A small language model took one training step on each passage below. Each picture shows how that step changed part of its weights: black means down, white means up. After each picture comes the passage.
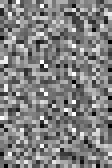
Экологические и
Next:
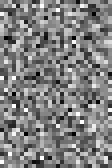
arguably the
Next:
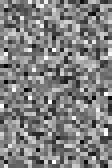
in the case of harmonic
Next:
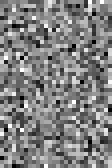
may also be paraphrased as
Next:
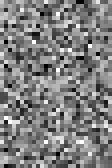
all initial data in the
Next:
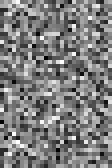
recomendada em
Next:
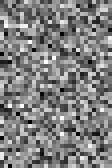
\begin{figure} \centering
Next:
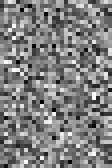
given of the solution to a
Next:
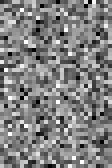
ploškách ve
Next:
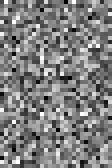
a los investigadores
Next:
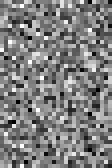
{\em set system} $H$
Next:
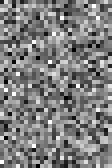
of such forbidden
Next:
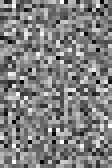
very early studies
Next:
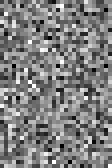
dijawab sendiri
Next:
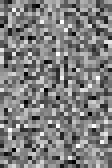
Let us call two points
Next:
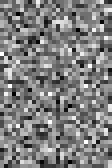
ou en exerçant une
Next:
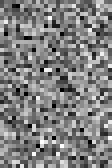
\begin{defin} The group
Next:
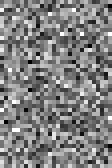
ÖD ÖD
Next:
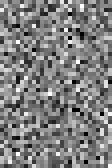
from non bursting to
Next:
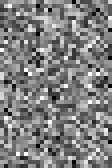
much freedom in
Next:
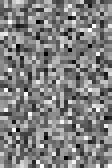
${\cal S}$ be the space of
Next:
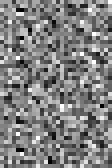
shakllanadi deb
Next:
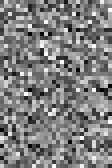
Beyond Benign.
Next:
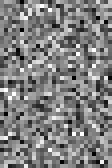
possível, e uma
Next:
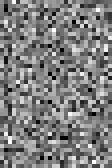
\centering \begin{center}
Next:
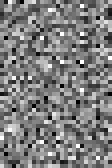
Universidade Federal
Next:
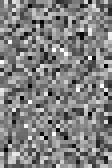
(hochdeutsch oder
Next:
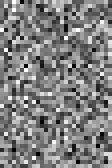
degree of $ F $ as a
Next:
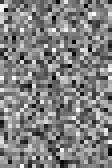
deberá registrarse
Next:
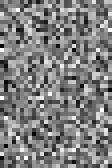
citas (actos de
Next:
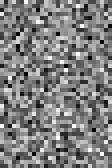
been estimated. Also
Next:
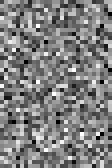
potential $\phi$ has not
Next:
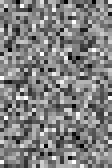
occur when there free section
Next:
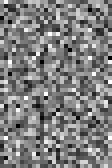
dalam seni
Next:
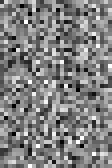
the trigonometric funtions
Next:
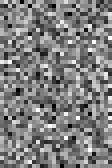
van de goede
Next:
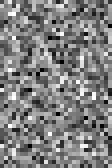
ternyata juga
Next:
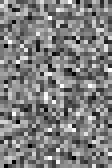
еще в XIX
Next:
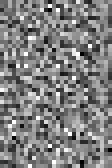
templos religiosos
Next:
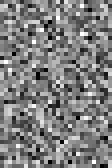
kerana sudah
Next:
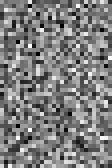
de forma que enfraquece
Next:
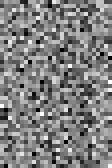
Nehru University –
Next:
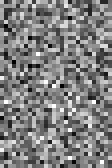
and $\alpha_2$, and we
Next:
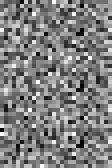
the following theorem claiming that
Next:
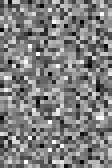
katta e'tibor
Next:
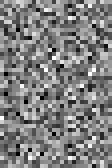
\lambda)$ has the following
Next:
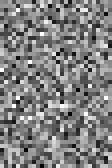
a pseudo-metric
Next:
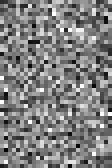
The picture in the
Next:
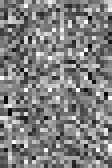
us see how this isomorphism
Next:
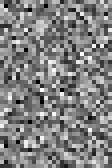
\tilde{F}$. Since
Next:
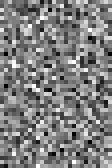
Given the canonical
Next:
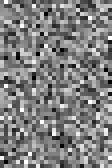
\label{D} D_j
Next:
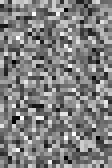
in $\mathfrak{W}$
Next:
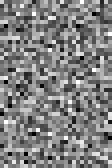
less than $100$, corresponding
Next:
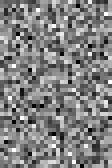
connection (instead of
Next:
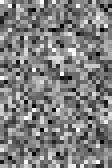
a finite-dimensional
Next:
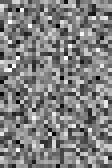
\in A$, let us
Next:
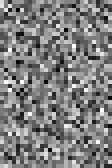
риск утечки
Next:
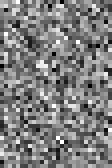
privada na moderna
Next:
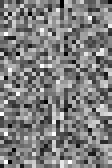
relation between the $n$
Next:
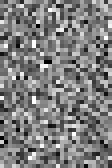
hereditary algebra given by
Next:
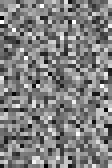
systems, we refer to
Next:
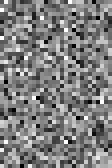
first introduced and
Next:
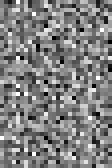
вазифалар ва
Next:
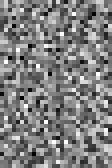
– fikrsizlikka
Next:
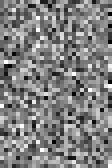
matrix should be convergent,
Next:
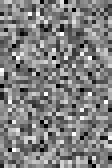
metod va usullari
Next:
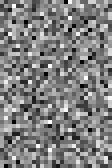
of four cycles
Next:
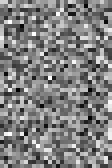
1 would be that the
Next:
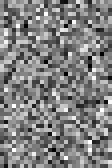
frangset tham ngan
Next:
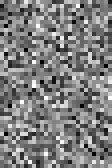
event $\{\eta =
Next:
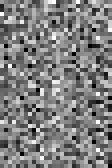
We need to show that
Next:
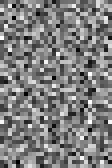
0 \leq j \leq
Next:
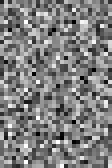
del patrimonio:
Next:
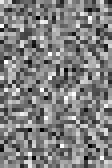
paths may coalesce,
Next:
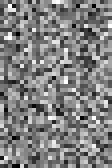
in Bengal: A
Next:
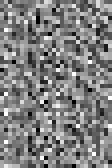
времени :
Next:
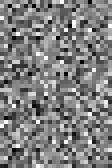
mellitus type 2
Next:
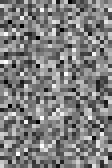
$i$ and $j$, with
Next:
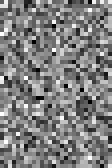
Davlat universiteti
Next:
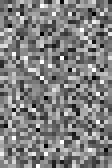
a number of basic tools
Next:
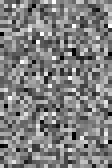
strategy consists in
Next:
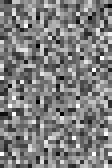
(атм) Кул
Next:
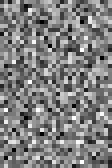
que 11 anos são
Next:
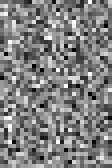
ménages ruraux
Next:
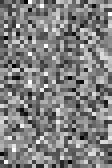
Since the isotropy
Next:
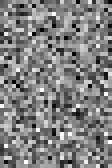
the use of logical problems
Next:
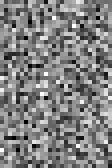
and is solved in section
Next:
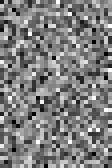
empregador e que
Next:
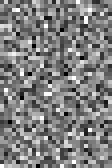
todos los resultados por
